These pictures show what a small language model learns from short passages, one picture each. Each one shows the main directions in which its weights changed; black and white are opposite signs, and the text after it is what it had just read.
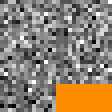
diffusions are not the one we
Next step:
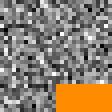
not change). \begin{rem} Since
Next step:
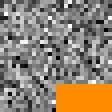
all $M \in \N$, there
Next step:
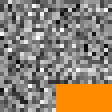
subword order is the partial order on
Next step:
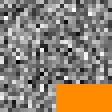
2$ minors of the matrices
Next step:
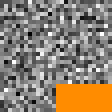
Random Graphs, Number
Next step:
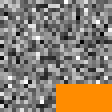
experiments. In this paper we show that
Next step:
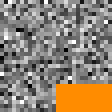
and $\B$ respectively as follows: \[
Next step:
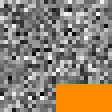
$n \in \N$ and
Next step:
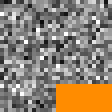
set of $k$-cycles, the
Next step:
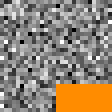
the integral moments, which also
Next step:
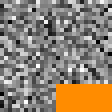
Igor Protasov}
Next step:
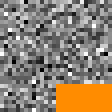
as a one-stop reference for
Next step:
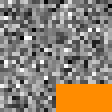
identity for $0 \leq x \leq
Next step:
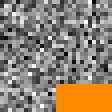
$ it is straightforward to see that $
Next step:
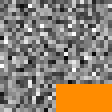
1 \text{ a.e. on
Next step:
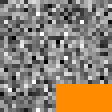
combine the triangle inequality with
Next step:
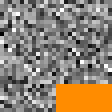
remain integers, (2) for
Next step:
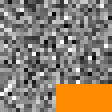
combination with Fourier theory. MRA
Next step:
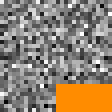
Traveling Waves.} a)
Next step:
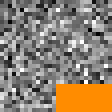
factor $(Ts+1)$, then we
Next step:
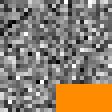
4 & AILSII+ &
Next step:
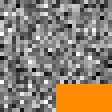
algebra $\p$ of $P$. Now
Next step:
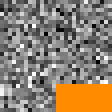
example, Gauss employed them
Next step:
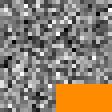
the Chaplygin sleigh a
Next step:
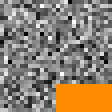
need regularity assumptions on \mbox{$K$}
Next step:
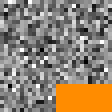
is disorderly. {\bf
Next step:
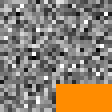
is a Brownian motion under
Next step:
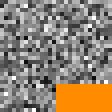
are a (disjoint) union of the
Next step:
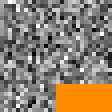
of Riemann-Poisson Lie groups.
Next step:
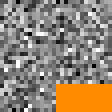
$\Phi $ does not extend holomorphically
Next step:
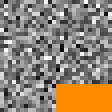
and that $\eta$ is holomorphic on the
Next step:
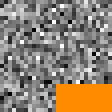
the Cauchy problem was studied in the
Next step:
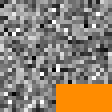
the subgroup $H$ with respect to its
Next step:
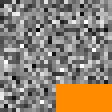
$m$ is not a positive measure,
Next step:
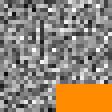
can severely reduce
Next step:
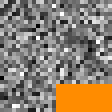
say, the collection of coordinates of the
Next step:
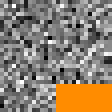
consensus constraints of problem
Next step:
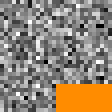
- 3\theta)\right)\right]
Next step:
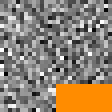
complete metric space using the proximal mapping
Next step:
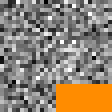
surface obtained by cutting $D$
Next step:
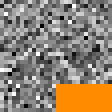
that $G_i-M$ contains
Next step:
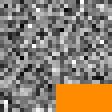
2$. Then either \item{(a)}
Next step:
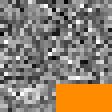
terms on the r.h.s.
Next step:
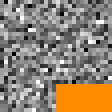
$\hat{K}$ and the
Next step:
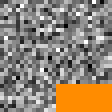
is a fixed point of the mapping
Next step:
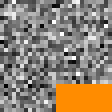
the following exact sequences. $$ \cdots
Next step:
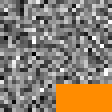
is a nontrivial connected graph and
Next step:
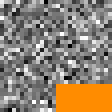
homology $S^1\times
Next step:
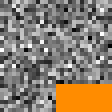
Data sharing is not
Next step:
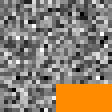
L\'evy motion with
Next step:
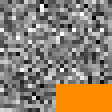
\frac{\cc}{3}$, a condition
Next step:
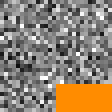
of one-weight theory.}
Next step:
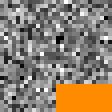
estimation of single-index models.
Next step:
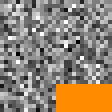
can $make$ it stable:
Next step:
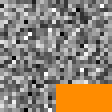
answer the question: who works
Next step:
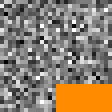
that the spectrum of $g$ is the
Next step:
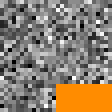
semigroup of the additive
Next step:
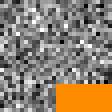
well known Mie scattering problem
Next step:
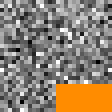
\cite{Zong1}, in this
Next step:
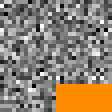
that $f$ has zeroes precisely at
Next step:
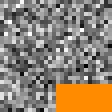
to homotopy, but the parameter space can be
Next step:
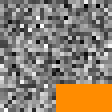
\title{\mbox{Convex cones
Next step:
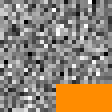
in order to extend upon the original
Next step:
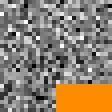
using a complex-to-real
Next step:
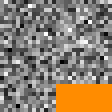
and X. Wang are partly supported
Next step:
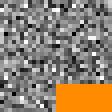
edge instead of just one. In the
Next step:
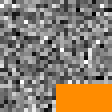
the form $\mathbf{s\approx
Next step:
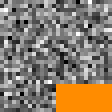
be a PLP sequence. Then if
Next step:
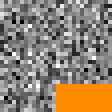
two different conjugacy classes of order 3 in
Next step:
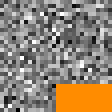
V$ and the cardinality of
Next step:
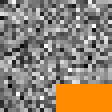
In the case $B=I,
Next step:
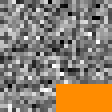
$n$ commuting indeterminates
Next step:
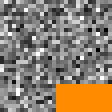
label $y$ in the matrix
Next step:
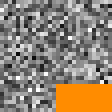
may be too simple to represent the
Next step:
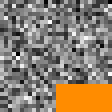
with $p\geq2$,
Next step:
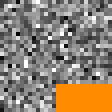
graph, bipartite graph and their
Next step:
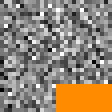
and urgent economic
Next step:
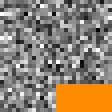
S)$ is regular, then the
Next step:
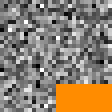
undirected graph. In the
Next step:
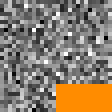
=1. \end{equation} The
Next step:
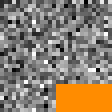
structures and the following two lemmas. The
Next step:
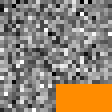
n}$ is a positive definite matrix,
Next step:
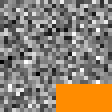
and $\sigma(V_{\alpha
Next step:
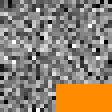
in infinitely many formal variables,
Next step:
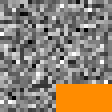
\mu = - \varepsilon\Delta
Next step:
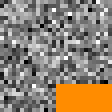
the modified Bessel function of the
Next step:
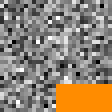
of the universal covering space $\Bbb
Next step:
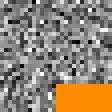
It is possible to show, see
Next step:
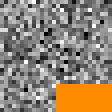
see that the composition $\gamma_{2}
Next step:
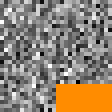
equilibrium envelope is the weight
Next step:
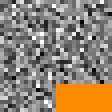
f(u). \] Hence, instead of
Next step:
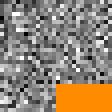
$ and also is a generator of an analytic
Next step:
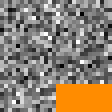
length~2; \item[(ii)]
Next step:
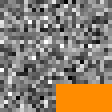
map was independently constructed by K.\
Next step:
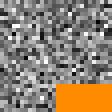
modules. \end{lemma}
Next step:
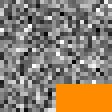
more serious. In fact, for
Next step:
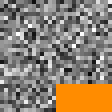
we can exploit the fact that both
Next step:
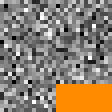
of abacus configuration we have\\
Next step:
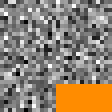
For this it suffices to show that
